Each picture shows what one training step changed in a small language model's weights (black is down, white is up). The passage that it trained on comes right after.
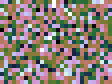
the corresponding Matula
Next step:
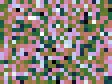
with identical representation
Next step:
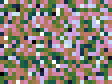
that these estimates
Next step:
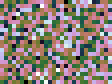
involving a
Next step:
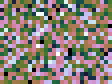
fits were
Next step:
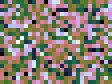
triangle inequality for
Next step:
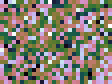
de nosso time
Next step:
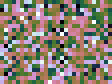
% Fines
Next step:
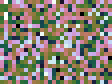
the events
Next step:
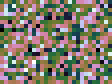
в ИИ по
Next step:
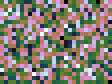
10 feet are
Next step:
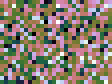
relativos del
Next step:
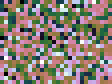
ease of learning
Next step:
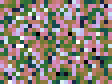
$\lambda \in
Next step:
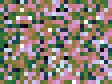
canonical map
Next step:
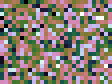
of the name
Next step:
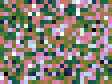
Our methods and
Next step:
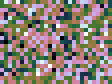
das Projekt
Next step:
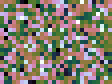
Also, the
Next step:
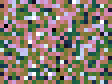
The methodology used
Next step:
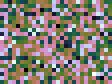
existed for
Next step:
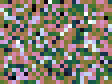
particular we have the
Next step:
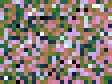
the contact
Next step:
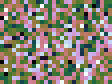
$f$ that
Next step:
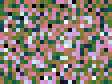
elaboração da
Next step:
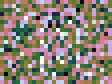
IF A
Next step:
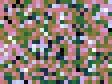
PARA O
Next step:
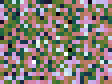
way too
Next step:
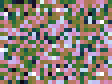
important class of positive
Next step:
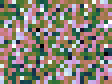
que tiene
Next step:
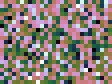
Recall that a
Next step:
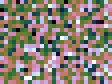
dual bases and
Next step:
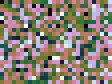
the upper
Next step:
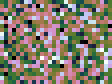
fugir de
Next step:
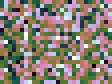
the study of
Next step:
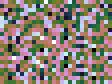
educação digital
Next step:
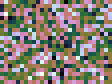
point on this
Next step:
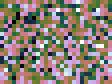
of our study.
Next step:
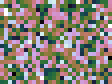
the corresponding rational
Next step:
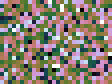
Formulated within
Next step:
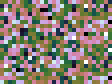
be reduced by
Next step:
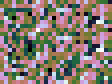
з ним.
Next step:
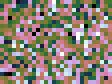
$i$ in
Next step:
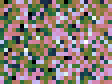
and brain
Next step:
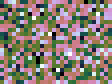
através de
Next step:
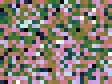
coordinates, the
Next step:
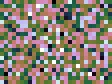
The edge of
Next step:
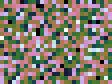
centrale, en
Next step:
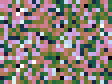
the proof, let
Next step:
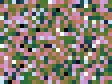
del juez
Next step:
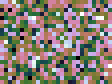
of view.
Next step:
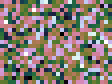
observed. Additional
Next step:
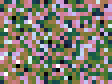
constraints or without
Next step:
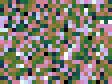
remains to
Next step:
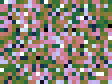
of a people's
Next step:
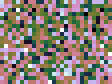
over all but t
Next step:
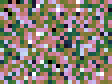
The question of which
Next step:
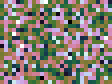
domain by using
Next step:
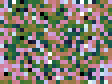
la cual
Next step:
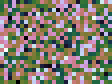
expected to
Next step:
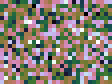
taste and
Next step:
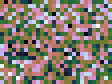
know how to
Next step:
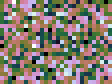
and developing their
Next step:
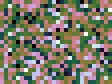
many steps.
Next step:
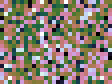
Site PH
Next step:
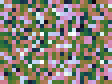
gates as
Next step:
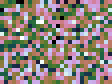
the battery
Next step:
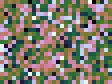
o mare
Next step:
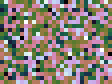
inequalities of
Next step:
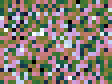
was found to be
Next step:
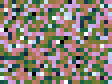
account for any difference
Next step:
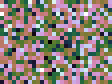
and it is
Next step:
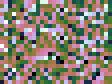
что оно
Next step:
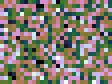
prove, under
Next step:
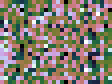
invloed van
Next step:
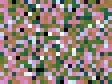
must empower
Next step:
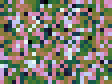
older remain
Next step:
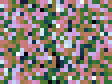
is then the
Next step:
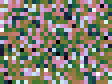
va ular
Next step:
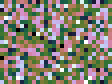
Elite' and
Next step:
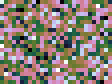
bilan birga
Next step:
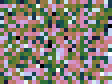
sufficient for the existence
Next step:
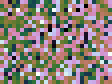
a variety of
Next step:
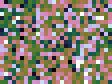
of $h$
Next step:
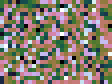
easier to
